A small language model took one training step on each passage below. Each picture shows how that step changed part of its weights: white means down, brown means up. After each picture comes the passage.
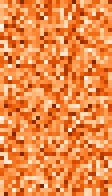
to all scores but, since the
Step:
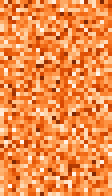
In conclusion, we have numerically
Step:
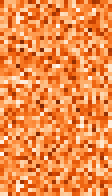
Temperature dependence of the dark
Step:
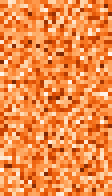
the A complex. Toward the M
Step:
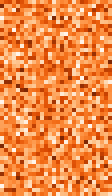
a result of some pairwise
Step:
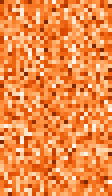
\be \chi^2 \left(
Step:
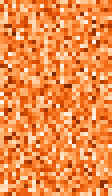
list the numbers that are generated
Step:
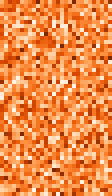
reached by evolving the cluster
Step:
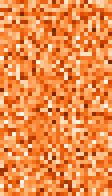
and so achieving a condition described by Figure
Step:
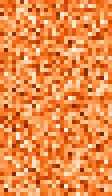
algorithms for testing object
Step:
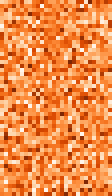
\PGG\ experiments, an
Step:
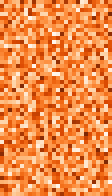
also make a comparison of our
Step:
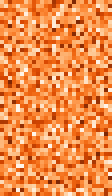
and only turned on with a
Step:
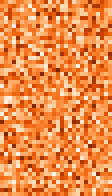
spectra from central collisions
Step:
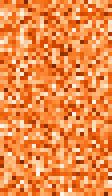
trees. As noted above,
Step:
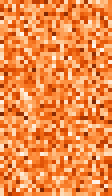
of patterns is twice
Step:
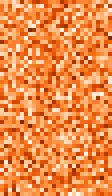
Marlin processor in the
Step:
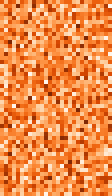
super Liouville
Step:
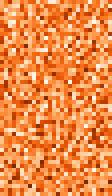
complex problem of defensive cyber
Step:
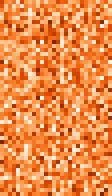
research purpose and the
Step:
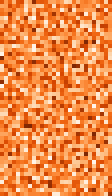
stripe phase compared with the
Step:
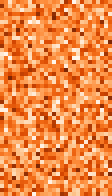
reminiscent of the behavior
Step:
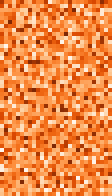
wide performance [14]. To
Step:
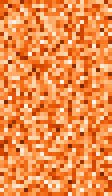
Co-O charge transfer
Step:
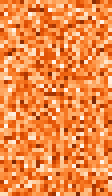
fatigue and errors.
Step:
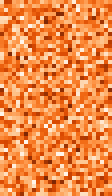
a Lorentzian peak
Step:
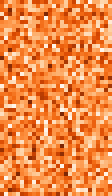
of 47 \Msolaryr
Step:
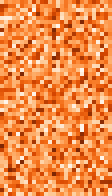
following actions are also planned
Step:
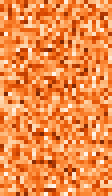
in signal wavelength and temperature.
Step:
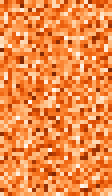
well for this use case, because
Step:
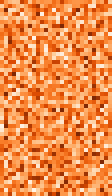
within the radio source population.
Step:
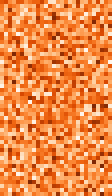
20 times and the average value of the
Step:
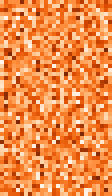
also added all cross sections corresponding to
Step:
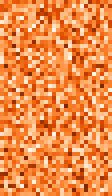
is also invariant under the local scale
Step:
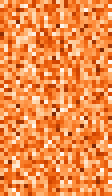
relevant to weak scale
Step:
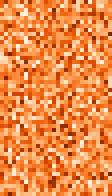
task is predicting first-year
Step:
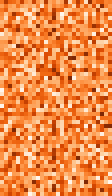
does not independently determine
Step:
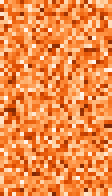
to describe neutrino and
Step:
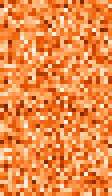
decides whether a
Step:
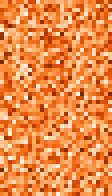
a torque decay on B with
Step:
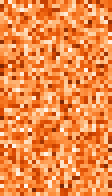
driven solution of partial differential
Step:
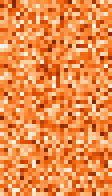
is, besides the standard
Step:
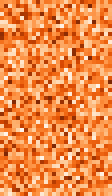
the Helioseismic and
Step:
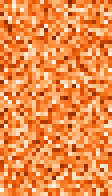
assumed geometry, whereas
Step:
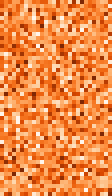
frequent in our training set and
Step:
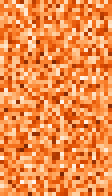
determine an average survival time
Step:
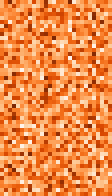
this mode is given by \be
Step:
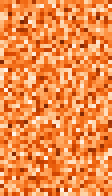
holes at higher temperature and
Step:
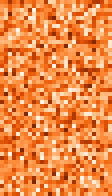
both $AdS_{5}$ and
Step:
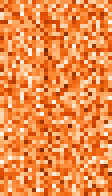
\end{equation} where we have
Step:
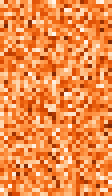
other, where the cancellation should
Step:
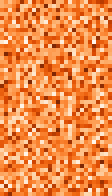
one takes a certain
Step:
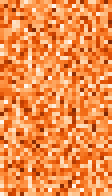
General speaking, power
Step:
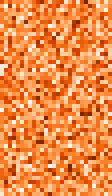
cut of FTS,
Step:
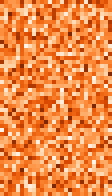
solver of the CVX
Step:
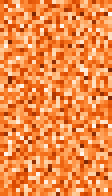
formed by $m$-cubic
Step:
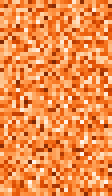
We can improve results by removing
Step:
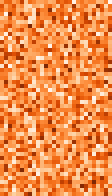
us four different methods of different
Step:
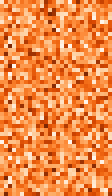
is not merely that it
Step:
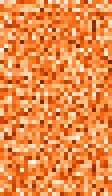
(a), there appears to be
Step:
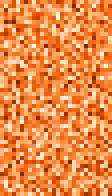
interest occurs in the
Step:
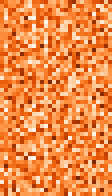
product expansions in the
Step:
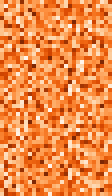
and S/N, providing a
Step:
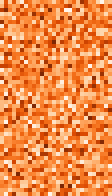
the helical structure of the
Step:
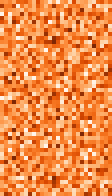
it is not at a discrete
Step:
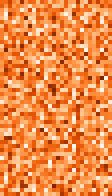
three-dimensional square
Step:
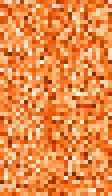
\ourtool asks the
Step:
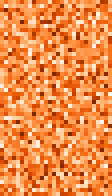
resonances split in frequency by the
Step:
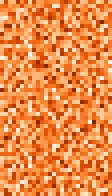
below concerning levels.
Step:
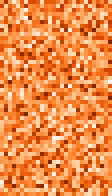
a function of the slab width
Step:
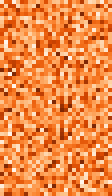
quasiparticle that acts as
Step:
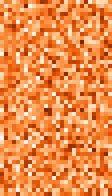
$E_{SNN}$ represents
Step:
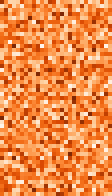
the Be star phenomenon
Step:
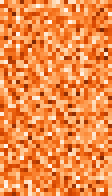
HF splittings in
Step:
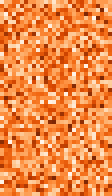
\kappa_W\,, \quad
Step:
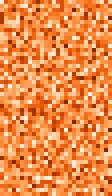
attenuation surface of the car
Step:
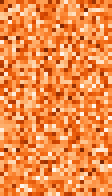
from the environment in case
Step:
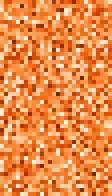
II. As first noticed in
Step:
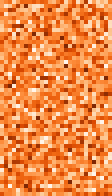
$\nu\rightarrow0$ and
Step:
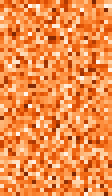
Despite the still small
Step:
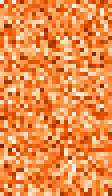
data. This approach assumes that the
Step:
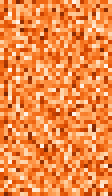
by applying pressure is similar to
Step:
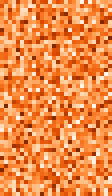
ground state at the room
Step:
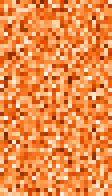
fall in the upper and lower
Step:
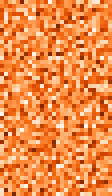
used in the development and functioning of
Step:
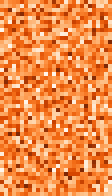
and $\phi$ are the polar and
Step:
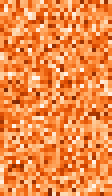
$\cal H$, are Fermat
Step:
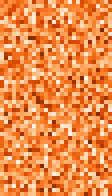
makers do and should interact
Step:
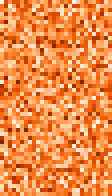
relations. That is no longer
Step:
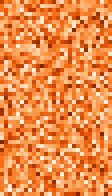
data. A Fisher Exact
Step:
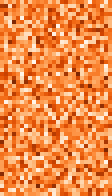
study of multi--species systems in
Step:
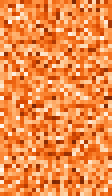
but an intrinsic feature of the
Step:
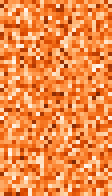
in a particular language. We
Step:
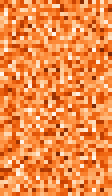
higher energies $\sqrt s
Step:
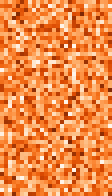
& d\end{pmatrix}\,
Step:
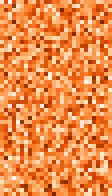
and clocks. This is the
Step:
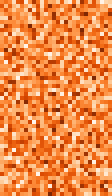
small parameter and no hierarchy of
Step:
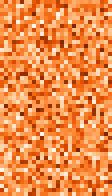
is measured by recording the
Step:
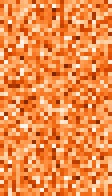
focus on time variations in the
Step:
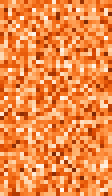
stress $\sigma _{l}$ in
